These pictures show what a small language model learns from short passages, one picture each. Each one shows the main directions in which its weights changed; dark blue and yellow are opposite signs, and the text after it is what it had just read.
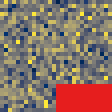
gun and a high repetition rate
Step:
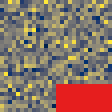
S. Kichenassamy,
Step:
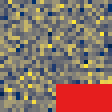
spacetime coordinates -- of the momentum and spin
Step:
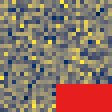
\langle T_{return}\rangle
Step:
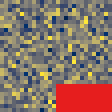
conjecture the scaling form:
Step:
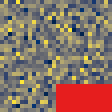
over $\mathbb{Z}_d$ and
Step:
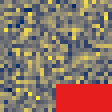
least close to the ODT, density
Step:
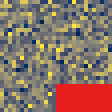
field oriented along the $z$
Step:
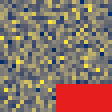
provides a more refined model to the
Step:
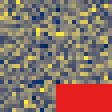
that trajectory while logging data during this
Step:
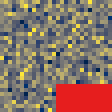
fermion is tightly connected
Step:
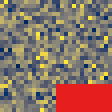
a sizable role in small systems
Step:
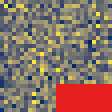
1\otimes X_b,
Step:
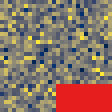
between negative and positive polarity represents the position
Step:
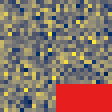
is the usual QCRB which
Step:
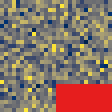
to calculate the feature importance during
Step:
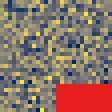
GTX and Tesla graphics
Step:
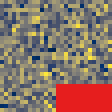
of his work} \vskip
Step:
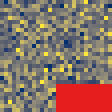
mass gap $m(L)$ in
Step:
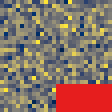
corresponding \textit{a, b,
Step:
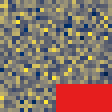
view of the design that includes four
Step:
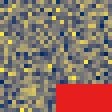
gluon fragmentation function for
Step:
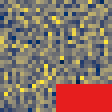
the wave function: \begin{equation}
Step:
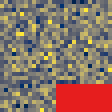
reasonable, and we find KH
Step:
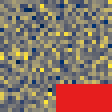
other hand, less than 1\% of the
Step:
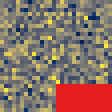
when left free to vary. This positional
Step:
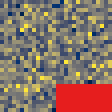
running time. Indeed, this
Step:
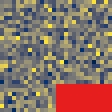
Using this relationship, we derive
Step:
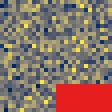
tunnel photocurrent is
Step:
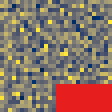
feature observed earlier is significantly suppressed.
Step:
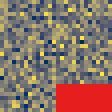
give an example for a specific ECA
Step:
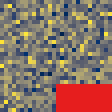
has been previous employed to study a
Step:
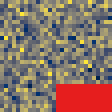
However, material breakage arises when
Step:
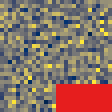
in the LJO framework, this choice
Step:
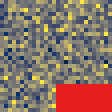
the simulation with the exact kernel
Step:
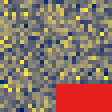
side of a CaF$_2$
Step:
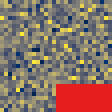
accurate treatment of various transitions among
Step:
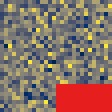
Comverse allows \fedlets
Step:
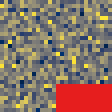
data is shown with a fit to the
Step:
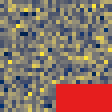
method, which necessitates
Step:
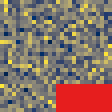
by summing blackbody or modified
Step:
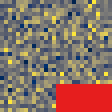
\mathbb{R}^{H \times
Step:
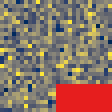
u_x$, and \item
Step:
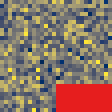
the larger aperture used by
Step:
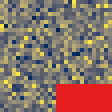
with hippocampal
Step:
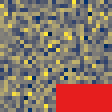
the data also led to improved
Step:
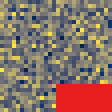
on the characteristics. Computing
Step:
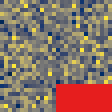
fields, but at each radius one
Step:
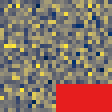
University, Prague,
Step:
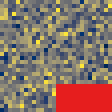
that the deficit of PDR
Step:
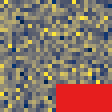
constant $C_1$, the effect known
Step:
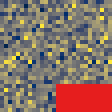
disk and obstacle positions in
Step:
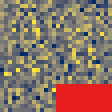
This incoherency in logics
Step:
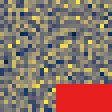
using data on hadronic $\tau$
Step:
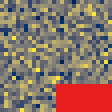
and mobile connectivity has
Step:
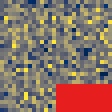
The explicit expression of the discrete Fourier
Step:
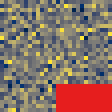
losses due to radiation in the
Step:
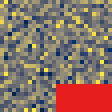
a macroeconomic
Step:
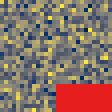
systems and show that they can be defined by
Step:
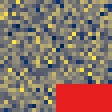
that determines the optical phase of the
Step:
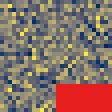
range of 2 decades. The third
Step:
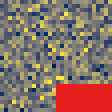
nuclei and other accreting systems.
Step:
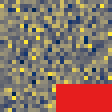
current increases stepwise, i.e.
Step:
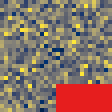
matter density profile A, and $\alpha =
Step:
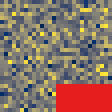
between the results of converged and
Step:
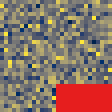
therefore, the plasma space potential
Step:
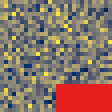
metallic behavior. The first derivative of S
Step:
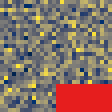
reconstruction methods in PACT, due
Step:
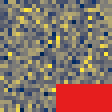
fixed cylinder, the variation of
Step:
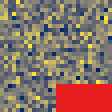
that it is a 2-level,
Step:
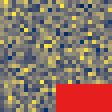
inner surface of the dense shell,
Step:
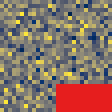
been argued that fits that yield
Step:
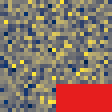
anisotropic yield and hardening parameters
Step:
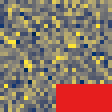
the much more computationally expensive
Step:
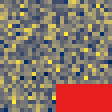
of the motion depend on the Lagrange
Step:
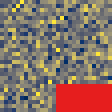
scheme, we have also fabricated
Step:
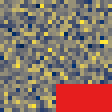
linearized quantum Langevin equations show
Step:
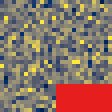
Since the potential now typically is rough
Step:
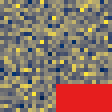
Substituting this in gives \beq
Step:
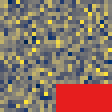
is estimated that worldwide over half a
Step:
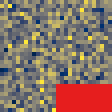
very different methodology. In summary,
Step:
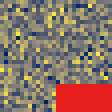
thin at higher frequencies. If the
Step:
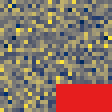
backbone. As shown in
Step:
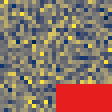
realized, depending on the phase of
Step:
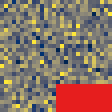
{author} {\bibfnamefont {M.}~\bibnamefont
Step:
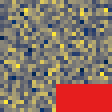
this limit ? From the formula above it
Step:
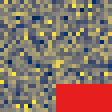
made of a guest species and a
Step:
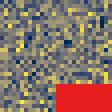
by repeated cycles of
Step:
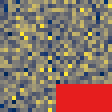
user traces). The result shows that
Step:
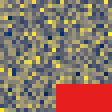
continuity of measurement outcomes. The
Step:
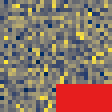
accurately analyze the finite--size effects
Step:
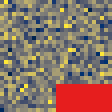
a theoretical model of AFM
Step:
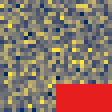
functional just differs from the conventional
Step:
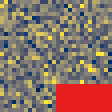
a severe effect on measuring
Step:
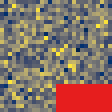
phase was optimized to reach an
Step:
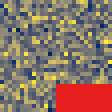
walk and supports sampling using
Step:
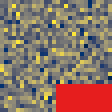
eccentric orbit. The
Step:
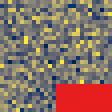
contain data concerning the values of
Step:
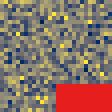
diagram, even of very old
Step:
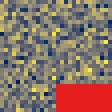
the plane of TiTe$_2$.
